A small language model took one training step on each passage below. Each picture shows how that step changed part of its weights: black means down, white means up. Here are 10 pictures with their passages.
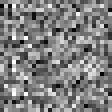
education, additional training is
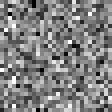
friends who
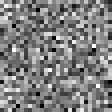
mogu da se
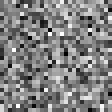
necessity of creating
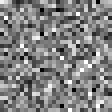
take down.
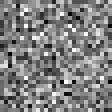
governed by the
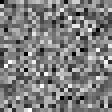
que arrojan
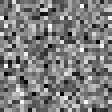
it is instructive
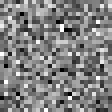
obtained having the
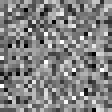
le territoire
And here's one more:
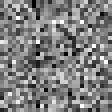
Burke Institute
